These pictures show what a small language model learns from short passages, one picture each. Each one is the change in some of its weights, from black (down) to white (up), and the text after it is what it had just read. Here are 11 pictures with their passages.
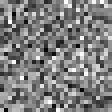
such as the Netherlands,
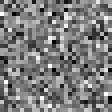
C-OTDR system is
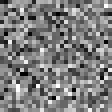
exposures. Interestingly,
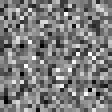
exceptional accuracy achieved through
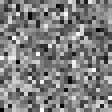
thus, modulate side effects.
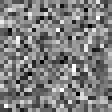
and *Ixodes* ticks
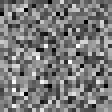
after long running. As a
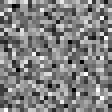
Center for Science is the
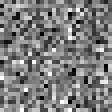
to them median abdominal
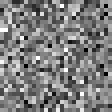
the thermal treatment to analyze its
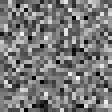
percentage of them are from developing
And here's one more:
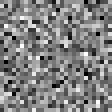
particular requirements for the supply and even distribution
